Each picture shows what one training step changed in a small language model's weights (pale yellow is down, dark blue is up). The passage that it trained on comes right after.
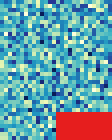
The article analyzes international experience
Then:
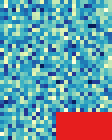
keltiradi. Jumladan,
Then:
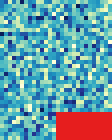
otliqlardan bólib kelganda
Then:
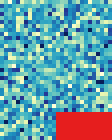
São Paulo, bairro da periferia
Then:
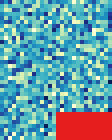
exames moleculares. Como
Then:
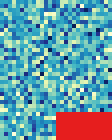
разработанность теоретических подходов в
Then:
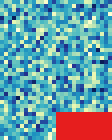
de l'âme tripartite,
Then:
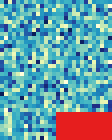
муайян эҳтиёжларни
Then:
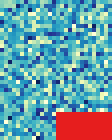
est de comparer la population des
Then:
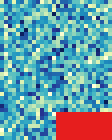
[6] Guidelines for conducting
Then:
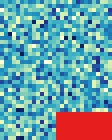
Conselho Nacional de Saúde.
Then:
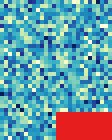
the bush and seed is described.
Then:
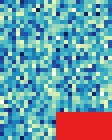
tilshunosligidagi aksariyat
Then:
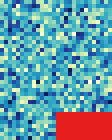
usullar va zamonaviy himoya
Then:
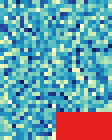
юзидаги энг илғор
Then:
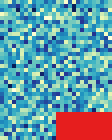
bu çalışmanın bulgusu ile
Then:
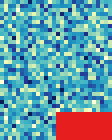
O'zbekistonning taraqqiyot strategiyasida
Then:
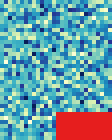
Değişkenler Açısından
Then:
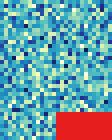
au moins, deux limites : celle
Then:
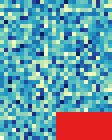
de substâncias tóxicas nas
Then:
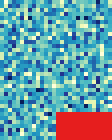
бошланиш, стереотип
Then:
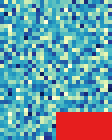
Annotatsiya: Maqolada universal
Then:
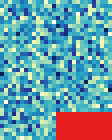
hogy a lengyel rendszer
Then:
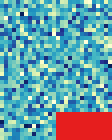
здоров'я, її важливість у
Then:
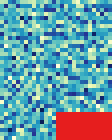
Der Holztertrag an sich ist nicht
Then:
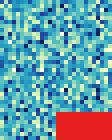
разработанной Национальной программе
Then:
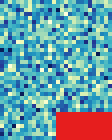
de la FHAUMV y tasas
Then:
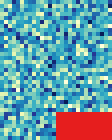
Defining the Corpus of
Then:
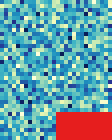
ish ko'riladi va shu asosda
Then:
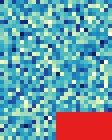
objetivos de la incorporación emocional,
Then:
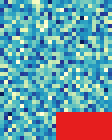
Political Science & Politics*.
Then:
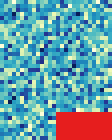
la base delle pettorali, e
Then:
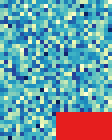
detallando nombre del grupo.
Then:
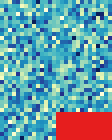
5.9 раза, для гена
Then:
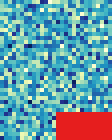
Moskva: Akademiya, 2001.
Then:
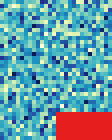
terkadang kami bosan."
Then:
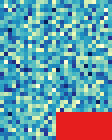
do Projeto Multirrisco
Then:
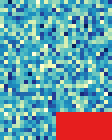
ja unsere Themen waren und sie
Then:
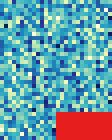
destaca-se que o CADE
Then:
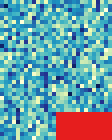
ámeliy iskerlik arqalı
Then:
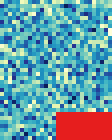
видів [5]. Від самого
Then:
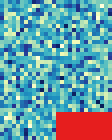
Los profesores recibieron
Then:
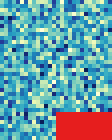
foydali buyumlar tovarlar,
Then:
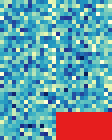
ma‘lumot olishlarini aytishgan. 1
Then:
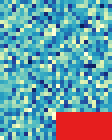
benda kerja yang kurang baik,
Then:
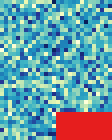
esa planshetdan foydalangan.
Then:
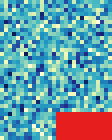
Viyetsma. O'zbekistonda Oliy
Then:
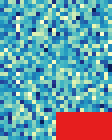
*Молганова Н.А.,
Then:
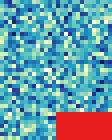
la Recherche Scientifique I
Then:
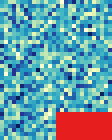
G'azaldan ikki misra
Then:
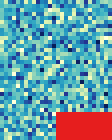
avaliado o pH em suspensão
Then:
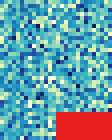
foydalanilmoqda. Ularning soni yil
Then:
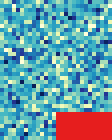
зичликли липопротеинлар
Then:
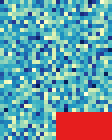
afastando-se a cobrança de
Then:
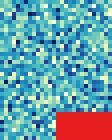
la equidad. Las herramientas para
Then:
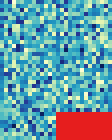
su interés por las cuestiones
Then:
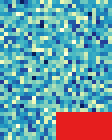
natureza, ou seja, revelar o
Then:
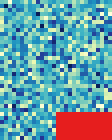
kesetaraan (*equality*)
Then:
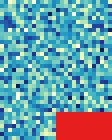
eng. Adriano Moreira Lima,
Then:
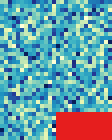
с пунктом пропуска
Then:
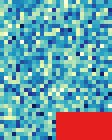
Навоий таъбирича, май
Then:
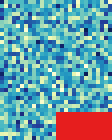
связать это с управленческим
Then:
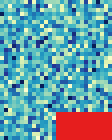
хусусиятини қилмаган.
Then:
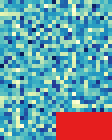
результаты свидетельствуют, что показатель
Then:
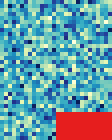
Abundancia en cosas no
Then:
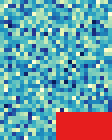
Éthique & culturel
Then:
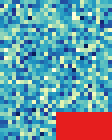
va namoyon bo'lishi bilan
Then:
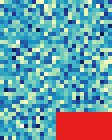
перспективна та, водночас,
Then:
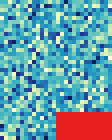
orang lain. Kemampuan literasi
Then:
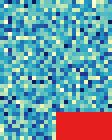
arbeitsintensive Jahr schliesst
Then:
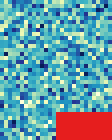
Химия и технология древних и
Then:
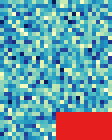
публікацій, що стосуються
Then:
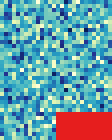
мг гідроксизину в якості
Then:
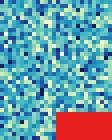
a través de la incorporación de
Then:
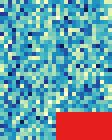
ko'ra turli ko'rinishlarini
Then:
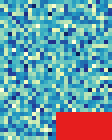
методикаларни формаллашган
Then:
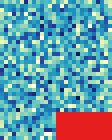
для невеликих організацій з
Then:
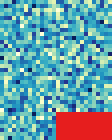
Nasional Berbasis Elektronik
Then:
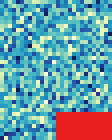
balki davlat siyosatining
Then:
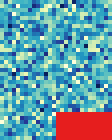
usullariga oid qarashlar, uni
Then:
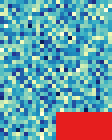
[2]. Анализ научной
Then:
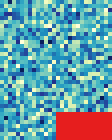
korkunun nesnesi her zaman
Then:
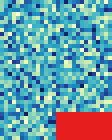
permanente es una respuesta a la condición
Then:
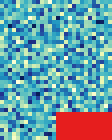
clases trabajadoras (Bell,
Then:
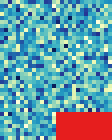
46. Бозоров С. Р.,
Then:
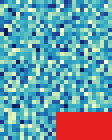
quanto em outras partes do corpo,
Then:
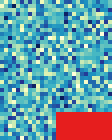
як відбиття книжкової культури
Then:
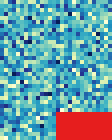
(OAR); sin embargo, en
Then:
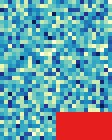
carpeta donde guardaste los
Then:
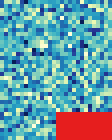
and laboratory characteristics of
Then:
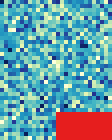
(tindirgichli hovuz
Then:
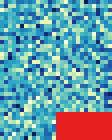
в устной или письменной речи
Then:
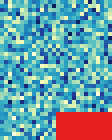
le secteur public : L'audit
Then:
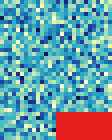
obras existentes, a partir das
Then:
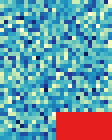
характеристики виробів, що
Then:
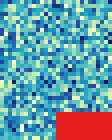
qu'à environ 2%. Grâce
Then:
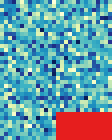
як клубочків, так і
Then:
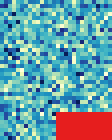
untuk menyampaikan sesuatu apa
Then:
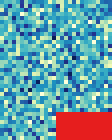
nuqtai nazardan, mazkur
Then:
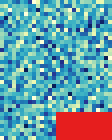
непараметричні методи:
